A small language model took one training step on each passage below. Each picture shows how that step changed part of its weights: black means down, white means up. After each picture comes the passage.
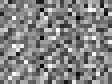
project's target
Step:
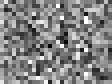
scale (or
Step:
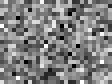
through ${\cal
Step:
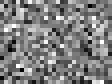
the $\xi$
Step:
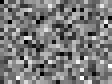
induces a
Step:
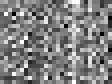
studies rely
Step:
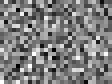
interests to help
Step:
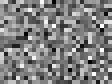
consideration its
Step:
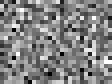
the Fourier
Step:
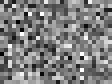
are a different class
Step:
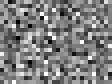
understand the reactions
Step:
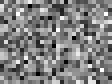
$v$ is
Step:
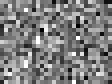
local governments
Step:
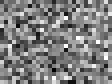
eventually be
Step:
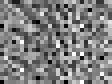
\textbf{ Lemma
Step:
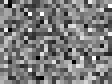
results are shown in
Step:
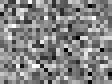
the simple step function
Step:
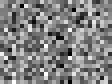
from the equality
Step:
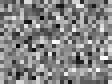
a \geq
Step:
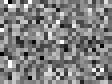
class of diseases
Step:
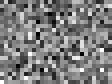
theorem sheds
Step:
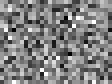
on the top of
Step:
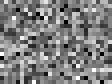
contains no red
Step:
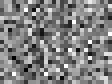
distinction between
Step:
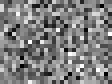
C}$ are defined
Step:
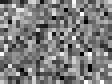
BXM might
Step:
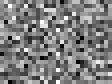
possible lifts.
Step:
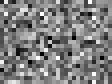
have the highest
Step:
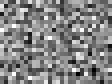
the elementary
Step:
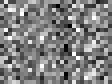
that due to the
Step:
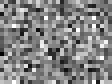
the existing
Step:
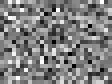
be an algebraic
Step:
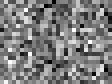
descriptions of
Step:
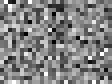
of the proof
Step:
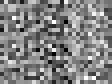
No. of
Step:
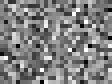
planets, including
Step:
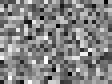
a free graded
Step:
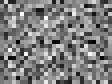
injecting a
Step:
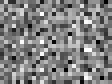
(%); specific
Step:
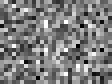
knowledge, so far
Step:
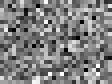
has been estimated to
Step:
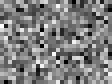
nonfunctional interactions
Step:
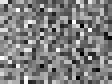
regulation mechanism
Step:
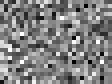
is equal to zero
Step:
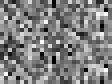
value. Therefore,
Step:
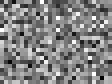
consider the following time
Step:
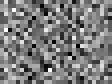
placed in a
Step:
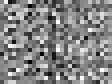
hand, we consider
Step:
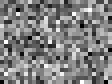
size is generally
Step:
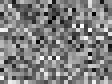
Using the phase function
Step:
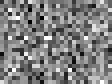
author on reasonable
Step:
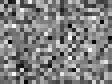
the same as in
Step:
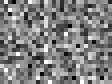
on a highly
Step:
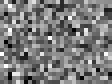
of Mathematics
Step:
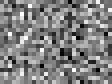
fragment of
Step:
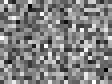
among the most used
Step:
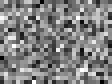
amplitude in case 1
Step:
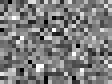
AGN in
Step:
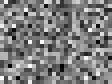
expansion are
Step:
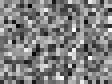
leading terms we include
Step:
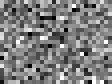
$P$ is
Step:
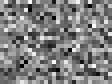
curves onto the
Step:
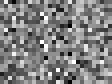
from the data.
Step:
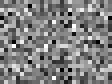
Roughly at
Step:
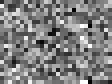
linear differential equation
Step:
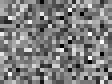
Although its application
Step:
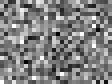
the conclusion that
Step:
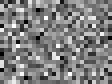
the Perron
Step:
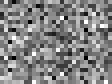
left to right,
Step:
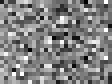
first point of
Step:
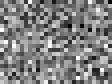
along minor
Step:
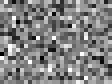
for different levels of
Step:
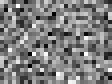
or2i is
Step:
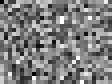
is necessary to first
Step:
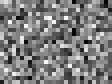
at the indicated
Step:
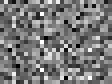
and has become an
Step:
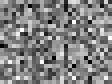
symmetry algebra will
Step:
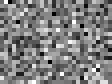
report is to
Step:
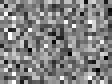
of it as an
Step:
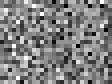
and an associated set
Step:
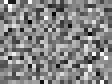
of the class
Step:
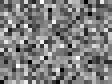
consistently fit the
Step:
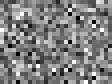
use Java
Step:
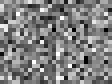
$G$, then
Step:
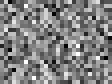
sides of
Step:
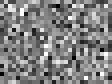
that motors
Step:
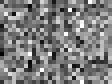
we determine the numerical
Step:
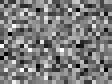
study the existence and
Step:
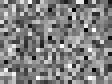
interpreted as
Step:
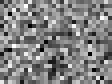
it got an
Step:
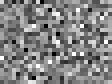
\leq \alpha
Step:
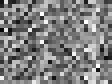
reported to have
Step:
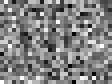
and three-dimensional
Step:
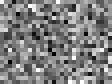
simulations ---
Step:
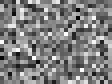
the Arc
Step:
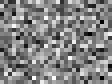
the doping
